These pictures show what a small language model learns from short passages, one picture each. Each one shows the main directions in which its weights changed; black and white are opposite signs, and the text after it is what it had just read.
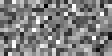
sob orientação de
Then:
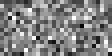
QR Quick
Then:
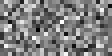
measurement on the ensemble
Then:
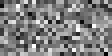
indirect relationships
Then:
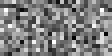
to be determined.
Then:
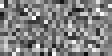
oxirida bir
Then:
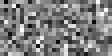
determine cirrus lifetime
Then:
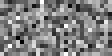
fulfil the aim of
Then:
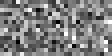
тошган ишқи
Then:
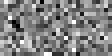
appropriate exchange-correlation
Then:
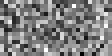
state faster than the
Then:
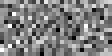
their standard deviation would be
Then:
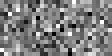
Computing Survey*
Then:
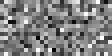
profile is relatively smooth
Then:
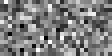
$j \in
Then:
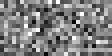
banken binnen
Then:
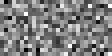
xususiyatlari bilan
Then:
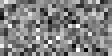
arbitrary field state, is
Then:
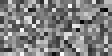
were from respiratory
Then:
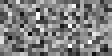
this condition lies in
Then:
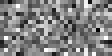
designing sound
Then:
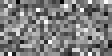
remains small and satisfies
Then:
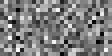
corresponding approximation to the total
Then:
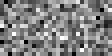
foto belum
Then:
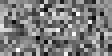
repeated 10 times,
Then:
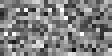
etish uchun jalb
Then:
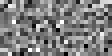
stability, prepared
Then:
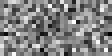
is dedicated to
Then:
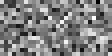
collagen, and
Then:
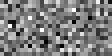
protocol similar to the one
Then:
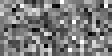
renovações. O
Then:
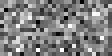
two neurons, that
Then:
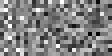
differential equation ({\sc
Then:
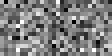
(ii) how to
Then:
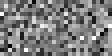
be a promising approach
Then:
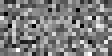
they are not related to
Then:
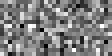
the study of the
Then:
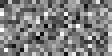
each treatment. This was
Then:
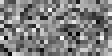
modified configuration, the size
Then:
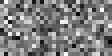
ratio for all the cases
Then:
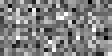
professor Axmedov
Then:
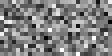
when there is an
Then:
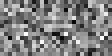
III) A
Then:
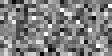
minds of the
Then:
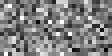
spunând că e
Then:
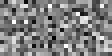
& Stoy
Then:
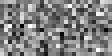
the estimate of the
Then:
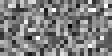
en Salud de
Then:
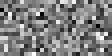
solved on every
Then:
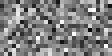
Discussed in the
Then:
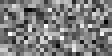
an internal aqueous
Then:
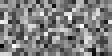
of a total of
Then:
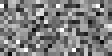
asosida yecha
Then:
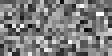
the photonic crystal
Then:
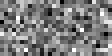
or randomly generated scales
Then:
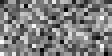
In this study, the
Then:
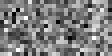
look at several other
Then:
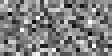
through Holistic
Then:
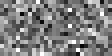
local elections and having
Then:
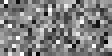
on $X$ we
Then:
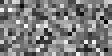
aksariyat bank
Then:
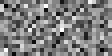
La esperanza de
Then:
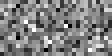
in Europe,
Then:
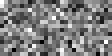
The study of dynamical
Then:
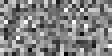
(decrease or
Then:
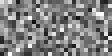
nucleic acid, leading
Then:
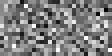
to get involved? -
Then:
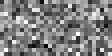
Experimental results
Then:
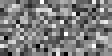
review examines the
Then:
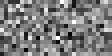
us to search for other
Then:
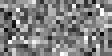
with IoT.
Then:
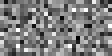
are well known as
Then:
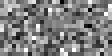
UD CFRP
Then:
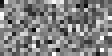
The CPL+BB
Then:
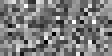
ham tilda
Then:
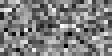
that gross features of
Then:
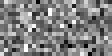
as these systems are
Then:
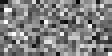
beyond the reach of present
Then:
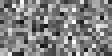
felt stressed,
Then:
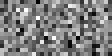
to voltages within
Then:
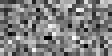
can be used by
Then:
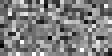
acid being always in
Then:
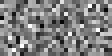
of persona effects
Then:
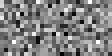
versus two-mode
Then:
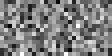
the system, relative
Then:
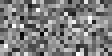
their families opt
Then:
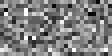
most pulses of
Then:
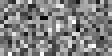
than, the electrolytic
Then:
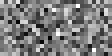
to establish trainings
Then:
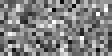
in consideration of the
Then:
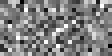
applied for all educational
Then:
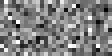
качеством образовательного
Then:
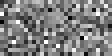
a volume of $\pm
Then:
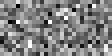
performance in SMEs
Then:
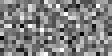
the case of direct
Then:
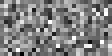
high complexity level, as
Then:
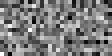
been shown that the characteristics
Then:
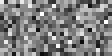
bundles of
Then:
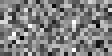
of intrinsically complex
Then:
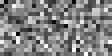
approaches give us possibility to
